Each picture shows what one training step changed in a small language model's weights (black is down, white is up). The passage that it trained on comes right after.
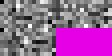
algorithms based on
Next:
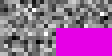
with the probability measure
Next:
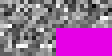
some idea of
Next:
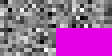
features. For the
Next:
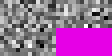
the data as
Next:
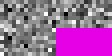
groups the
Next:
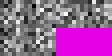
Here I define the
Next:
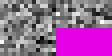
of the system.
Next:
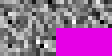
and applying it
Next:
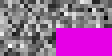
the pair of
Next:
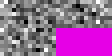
& None &
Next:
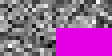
are physically
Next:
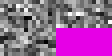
functions and to test
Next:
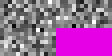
determine which sort
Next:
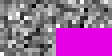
still sticking
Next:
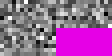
confinement by
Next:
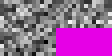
to the previous
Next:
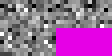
projective measurement of
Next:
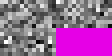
of a new survey
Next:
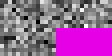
interpretations to the
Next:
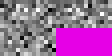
equivalence group
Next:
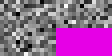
We list the
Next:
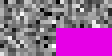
black hole.
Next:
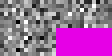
impressive result
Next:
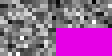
in superconducting
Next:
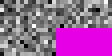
Thus, the relations
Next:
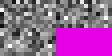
This version of
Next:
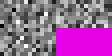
the message
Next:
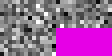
target regions in terms
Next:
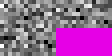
benign functions to
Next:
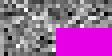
event rate. Figure
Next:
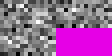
particle condition''
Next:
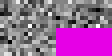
confirmed this
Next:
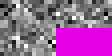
along the magnetic field
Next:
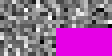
present. The
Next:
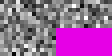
From the
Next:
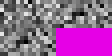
When understanding the
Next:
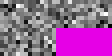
tensorially correct;
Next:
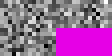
the hopping
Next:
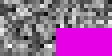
to the separation of
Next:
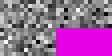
the code.
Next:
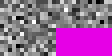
6. Number
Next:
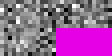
symmetry group. The
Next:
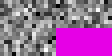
from the one in
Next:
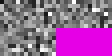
To evaluate the
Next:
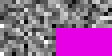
ranges of
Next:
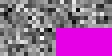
integral computation and function
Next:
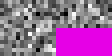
from the previous one
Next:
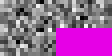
features continue to
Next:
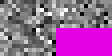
University Press,
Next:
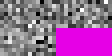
photometric data
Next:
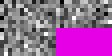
frequency. The
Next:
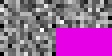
The incident
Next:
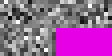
table shows the
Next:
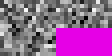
variations of
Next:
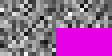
other at high
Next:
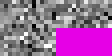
showing that they
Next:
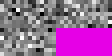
Yet, only
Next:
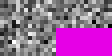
often near the
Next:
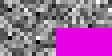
by a systematic
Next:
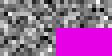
and $r$
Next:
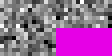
ways to
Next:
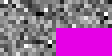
be realized using
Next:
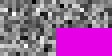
motions along which
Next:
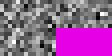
We acknowledge
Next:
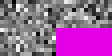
magnetization at a
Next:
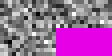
from each, only
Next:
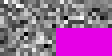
is pulled
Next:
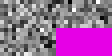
a geometric power
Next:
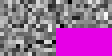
the prompt
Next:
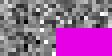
& PII &
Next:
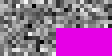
before the highest
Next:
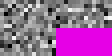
all three invariant
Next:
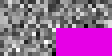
the diffusive
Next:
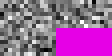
of distinct
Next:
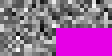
present age
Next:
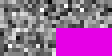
finite and has been
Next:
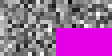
the findings of
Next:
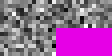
probabilities in
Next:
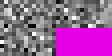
cubic lattice
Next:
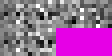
account for the
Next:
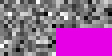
For a review of
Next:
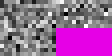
stars further away
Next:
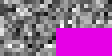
to the uncertainty of
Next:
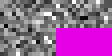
rue de
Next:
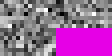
this form, we
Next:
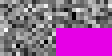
are displayed
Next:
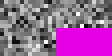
$ the volume fraction
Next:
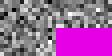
$b$ and
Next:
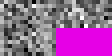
space: while
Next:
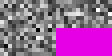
of molecular and
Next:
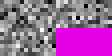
$m$. These
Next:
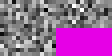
occurring in
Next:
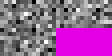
of Science. The
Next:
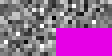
interfere in
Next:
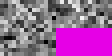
in our case to
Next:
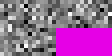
general $N$.
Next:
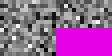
solved numerically
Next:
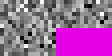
an amount of
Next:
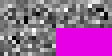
\\ \hline
